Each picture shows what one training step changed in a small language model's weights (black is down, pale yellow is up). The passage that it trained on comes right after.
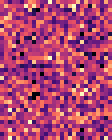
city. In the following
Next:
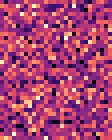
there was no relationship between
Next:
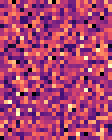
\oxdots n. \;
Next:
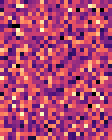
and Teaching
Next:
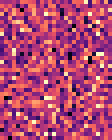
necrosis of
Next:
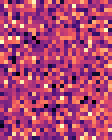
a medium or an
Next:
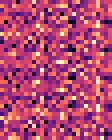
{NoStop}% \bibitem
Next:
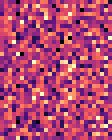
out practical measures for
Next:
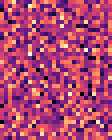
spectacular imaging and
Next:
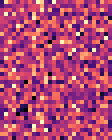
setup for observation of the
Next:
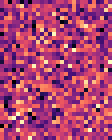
reducing the dimensionality of
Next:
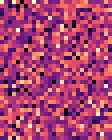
radiation energy in MeV
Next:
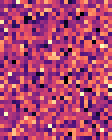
with isopropanol
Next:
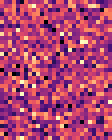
To quantify the
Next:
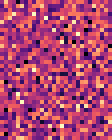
for the IMF
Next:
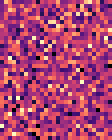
sum of the bulge
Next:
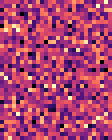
negative impact on male
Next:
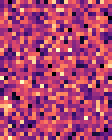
the tweezer
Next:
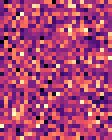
It is well known that the
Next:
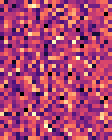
framework. Compared with
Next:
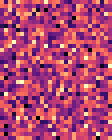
for the continuation of the
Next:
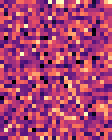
d^2$ is the
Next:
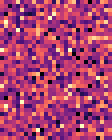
solvent flow rate of
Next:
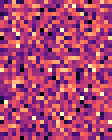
it becomes not very difficult to
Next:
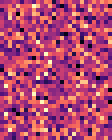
It advocates for a
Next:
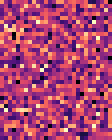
distributed, the number of
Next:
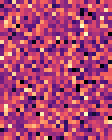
giving priority. At
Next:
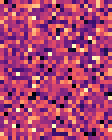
activities. The formed
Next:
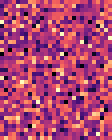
the [001] surface
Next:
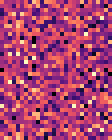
communication skills. This further
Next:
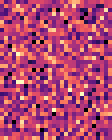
which is the restriction on
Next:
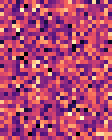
conversion efficiencies
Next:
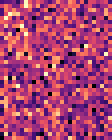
shortages listed above,
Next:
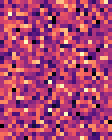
long survey duration, it
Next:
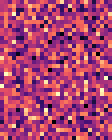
These factors include: climate
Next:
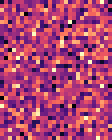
an experiment control computer.
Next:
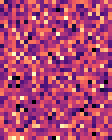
field has been proven because
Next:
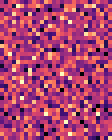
and the knowledge, skills
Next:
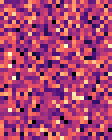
population (**Table 1,
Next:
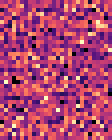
and $J/\psi$
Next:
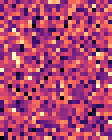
with the only difference being that
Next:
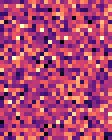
the slab is such that
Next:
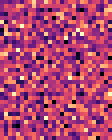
the aspects of such a
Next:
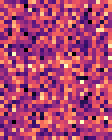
(color lines) and
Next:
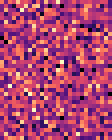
electronics device based on
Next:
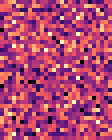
are much deeper,
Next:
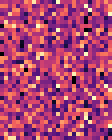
40 years old below
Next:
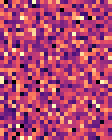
a multiple of the base
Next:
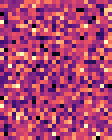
up the computation of the
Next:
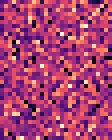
local band bending owing
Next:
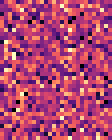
\end{eqnarray*} Since
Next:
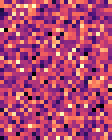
especially when the relationship is based
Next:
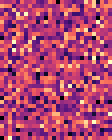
and internal mammary
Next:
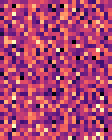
and more recently were
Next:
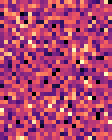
minimal reversible boundary
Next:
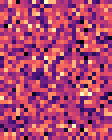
good electoral results.
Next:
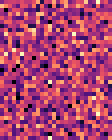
a continued numerical increase can
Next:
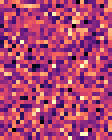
performed. It is typically
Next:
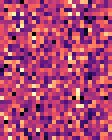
heat sink is
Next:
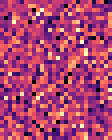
with zinc dust and
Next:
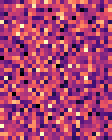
the neural network is back
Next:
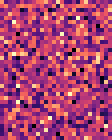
from the top political
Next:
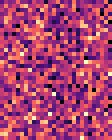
coding question,
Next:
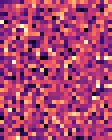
the same relation proposed in
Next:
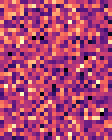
to decades. To
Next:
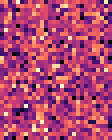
ways for addressing
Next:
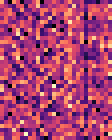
memory dependent signal
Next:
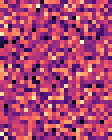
information, the IT can
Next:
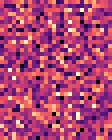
might ask from pathogen
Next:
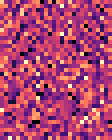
infinity. Due
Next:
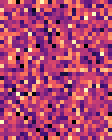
- th UAV.
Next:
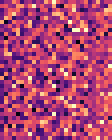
to the overall current production
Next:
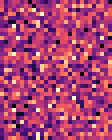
smaller initial step width... %
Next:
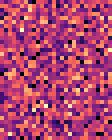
income must be managed
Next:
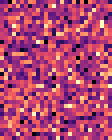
range $4$-body
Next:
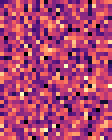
(middle). At
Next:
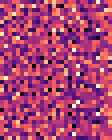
to be included in the
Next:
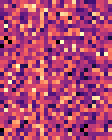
more inclined towards
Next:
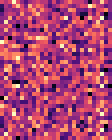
while maintaining computational
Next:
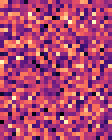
pre-test and
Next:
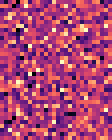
early stages of design.
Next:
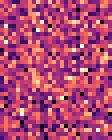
Combining the new
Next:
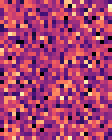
Make sure you
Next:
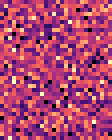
path delay of 24 m,
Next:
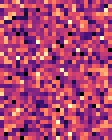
to assign scores to the
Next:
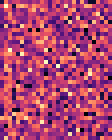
more about confiding,
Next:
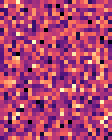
of computing [10],
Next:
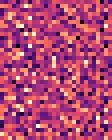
stages of processing. For
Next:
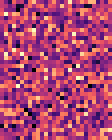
a sufficiently dense
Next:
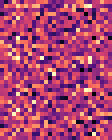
it. Moreover, in such
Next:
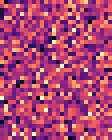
is associated with an increased
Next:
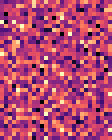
the management of the facility
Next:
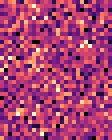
This paper examines the performance
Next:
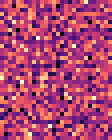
of the ANITA
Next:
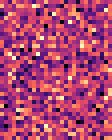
aim to acknowledge the
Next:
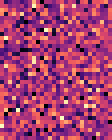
histogram has been
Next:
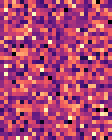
White discharge
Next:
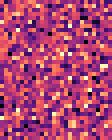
according to geographic regions
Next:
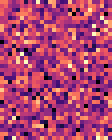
we used $g\in
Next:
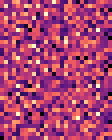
architecture. As part of training
